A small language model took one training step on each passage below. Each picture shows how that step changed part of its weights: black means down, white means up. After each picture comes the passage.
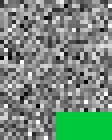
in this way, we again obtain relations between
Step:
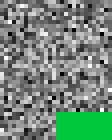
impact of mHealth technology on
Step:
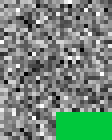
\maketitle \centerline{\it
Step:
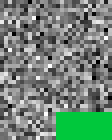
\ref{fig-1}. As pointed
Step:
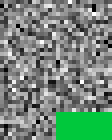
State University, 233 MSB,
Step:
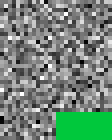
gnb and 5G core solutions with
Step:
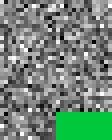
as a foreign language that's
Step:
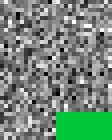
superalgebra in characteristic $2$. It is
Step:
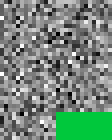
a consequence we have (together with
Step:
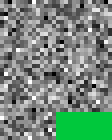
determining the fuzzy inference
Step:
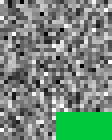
should be pointed out that in the
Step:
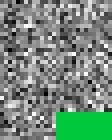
microfilaria showing central
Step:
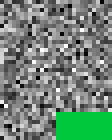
acid synthesis and is
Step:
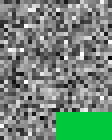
Tamilnadu ⁵Uro
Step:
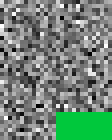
been attending 8 different universities
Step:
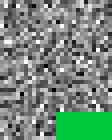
of a strong Sheffer stroke
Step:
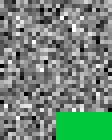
Hence the Pegasus pair, shown
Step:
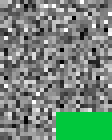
$\mathcal F$ in (\ref{data}) depend
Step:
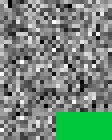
pathways, these systems can influence
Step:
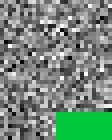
TM Rwanda coordinate
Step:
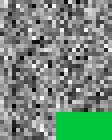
of the time there is discrimination,
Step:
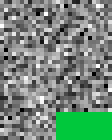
have participated in the survey.
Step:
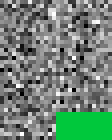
\end{equation} Moreover:
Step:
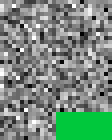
potentiometric sensors in the
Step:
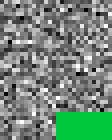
and Saturn made with space probes
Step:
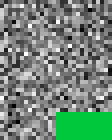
1V representing an octave
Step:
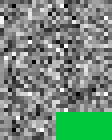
model, based on features of the image
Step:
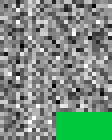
Gaussian mixture modeling and
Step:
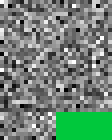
preserving our planet. In this
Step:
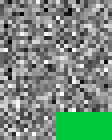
is restricted to divisors of
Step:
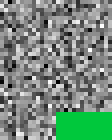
which is strictly related to
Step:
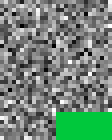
ends with $w^{-\infty}$} if
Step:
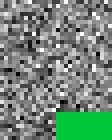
\mathrm{d_{loc}})$ is
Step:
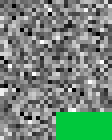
rate and environment,”
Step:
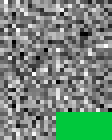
mainly related to cotton
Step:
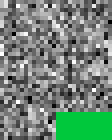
of the educational process, it is
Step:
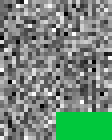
However, $a^2 n \in N$
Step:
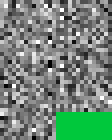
of very little significance
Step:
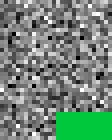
invertible if and only if \[
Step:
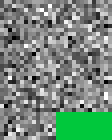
UCD – Leveraging the
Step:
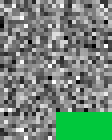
of role stress in nurses.
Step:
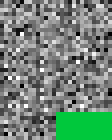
and provide less postoperative
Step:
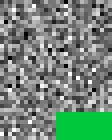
in February 2016 to assess
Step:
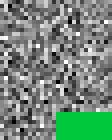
computed by choosing a reasonable
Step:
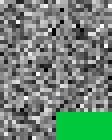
effect on the operations and successful
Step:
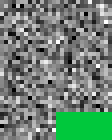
like Toril Moi and Sara
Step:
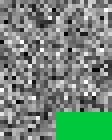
two counter-rotating vortices
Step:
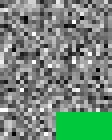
caused by ignoring two or more
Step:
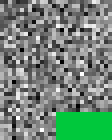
by PhACs. According to the
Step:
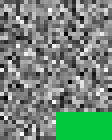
(Caro Piñeres et
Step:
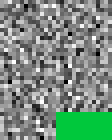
$\Lambda^i(L)$ the
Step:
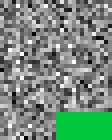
and the Comparative Lemma Extraction
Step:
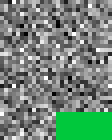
Cayley graph $\Gamma$ of
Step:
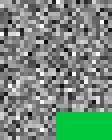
are attributed to the sudden
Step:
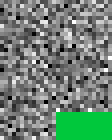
parabolic subgroup $P$ such
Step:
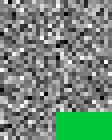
is essentially normal implies that
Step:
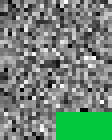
consider the arc of the parabola with
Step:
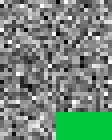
factors in the formation of pollution levels
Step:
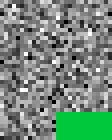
zero case, starting with an effective
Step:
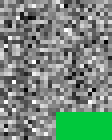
high water volume to get most out
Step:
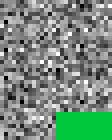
$\mathcal T$. Let $\vartheta >0$.
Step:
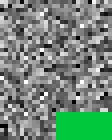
our formulation. However, our algebraic
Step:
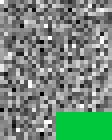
on using the training machine.
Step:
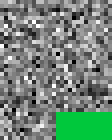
for $M$ by collapsing each
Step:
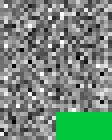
ensuring that the resilience we
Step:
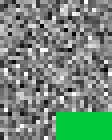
a nice structure that makes it
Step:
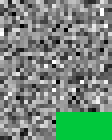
if ready to fly toward the
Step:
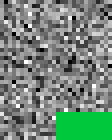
wall supported on vertical piles
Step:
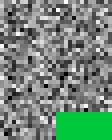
for Symbolic Logic, held
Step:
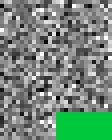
of its factors. In multiplying out we
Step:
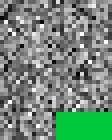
{}; \node[dashed]
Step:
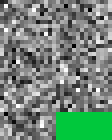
$M_\lambda$ of simultaneous
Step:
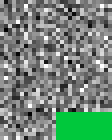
according to the pharmaceutical
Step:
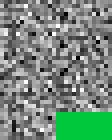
of the literary and aesthetic
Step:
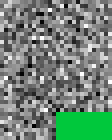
possible to train a network on a
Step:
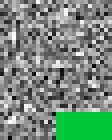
jointly ensured by A.B
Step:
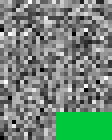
\subseteq \relint(\sigma)$,
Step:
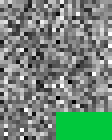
a distributions of $\bm{x}$ as
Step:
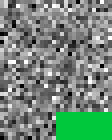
of $x(0)$ is contained in the
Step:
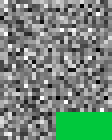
advanced horizontal
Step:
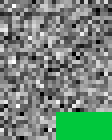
if overlapping sliding
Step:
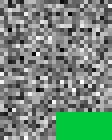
algorithms. The software being
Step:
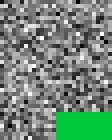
be \textit{neutral} if
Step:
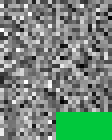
may lead to aesthetic, functional,
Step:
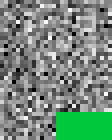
analytic methods, ${GL}(4)$.
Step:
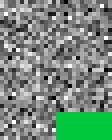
moderately resistant to several
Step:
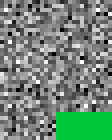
Charnes, Cooper, and
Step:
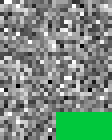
Bangladesh Bureau of
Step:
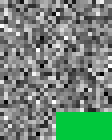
queue $n$. \begin{lem}
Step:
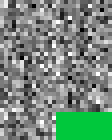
of the study we want to include that as
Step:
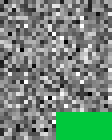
mesh size $1/8$. The
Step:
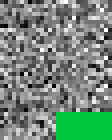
sampled using the standard sampling
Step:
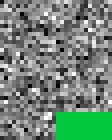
a very vital resource for
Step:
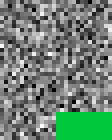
$s$ is a section of $\rho$ over
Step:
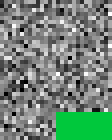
mean that P equals NP because the problem is
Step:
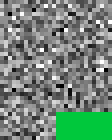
his family. The economic
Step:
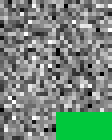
representation $u(x,y)=y$
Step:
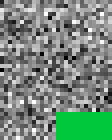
talent management to employees,
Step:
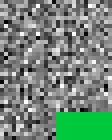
the ecological condition of irrigated
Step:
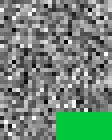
$m+1$ dimensional system:
